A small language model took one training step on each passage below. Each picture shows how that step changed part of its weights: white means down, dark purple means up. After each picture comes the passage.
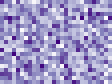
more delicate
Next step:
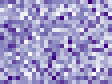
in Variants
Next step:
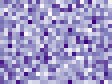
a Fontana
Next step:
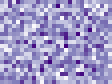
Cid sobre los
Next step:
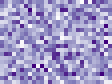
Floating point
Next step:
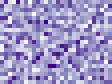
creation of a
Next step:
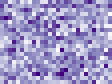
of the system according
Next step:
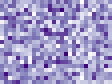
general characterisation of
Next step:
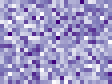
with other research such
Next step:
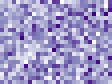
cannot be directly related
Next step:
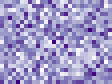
$C$ with
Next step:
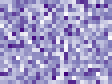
be a complex manifold
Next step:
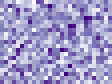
table 5 it is
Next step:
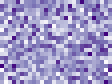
educativas a
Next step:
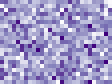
ve aylara
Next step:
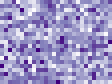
The validity of
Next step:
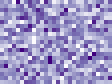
upper-bound on
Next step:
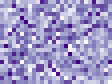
the Lagrangian
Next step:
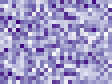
Lord" than
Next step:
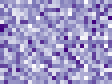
topic to design
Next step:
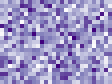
for prediction of
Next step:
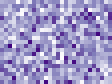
are to be
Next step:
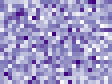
and $\lim
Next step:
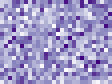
it depends in a
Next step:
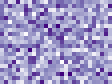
ring of polynomials in
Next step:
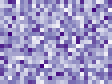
in Note that
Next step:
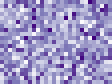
talks about through
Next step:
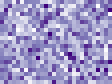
is Pellian
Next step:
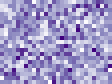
hand discussed as a
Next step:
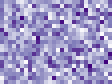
privada y
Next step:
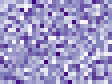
a Time of
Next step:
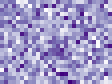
\item We also
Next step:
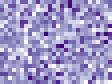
presentation of the
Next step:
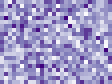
the world,
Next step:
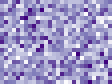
нефти /
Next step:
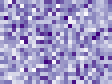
the number of main
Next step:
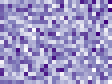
Conricus has
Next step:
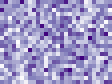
variation of factors given
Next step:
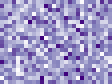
number of samples that
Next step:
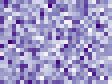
tendo como
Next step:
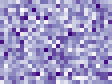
hypergeometric function
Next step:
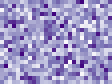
a unit measure
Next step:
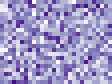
development as the main
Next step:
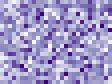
only. This
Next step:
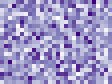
in width and
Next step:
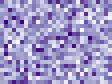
recommending the
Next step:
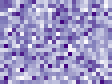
the reasons for
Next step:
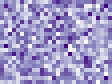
the given matrix,
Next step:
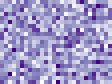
due to a
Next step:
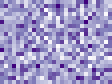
e o que
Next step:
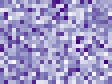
presented in home
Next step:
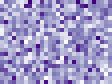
are reserved
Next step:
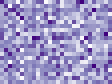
ва ўзига
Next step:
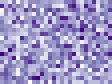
SEM images
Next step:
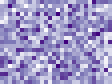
for prohibiting
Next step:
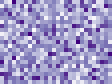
Group 1 /
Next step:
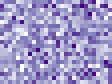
could be compared to
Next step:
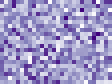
In view of the
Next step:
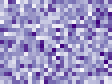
20. all question
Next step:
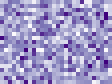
и создали
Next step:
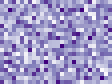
techniques we are also
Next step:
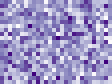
while, may have
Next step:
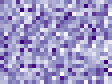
run through all
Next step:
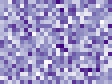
account the sharp
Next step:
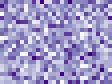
for his constant support
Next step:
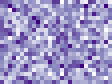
we have for
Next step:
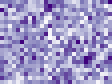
limit cone,
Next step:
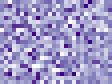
to the right and
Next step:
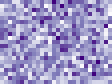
forward a new
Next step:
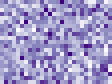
is continuously
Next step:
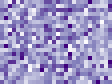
the nonlinear observation
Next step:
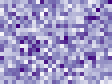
$\delta$ has
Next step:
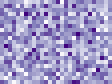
and are subject of
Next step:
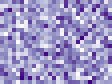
follow also from proofs
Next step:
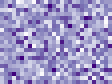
is invertible due
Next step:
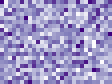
since \ ${\sf
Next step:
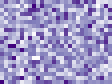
and activities were developed
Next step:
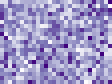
test and electric
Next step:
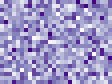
funded under the
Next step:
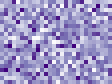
to give an
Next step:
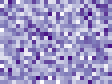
channel URL
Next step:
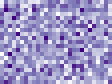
hamda zamonaviy
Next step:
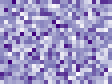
in weak and
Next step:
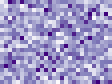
This fact combined
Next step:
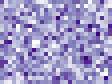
desk research,
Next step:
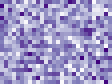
in reality,
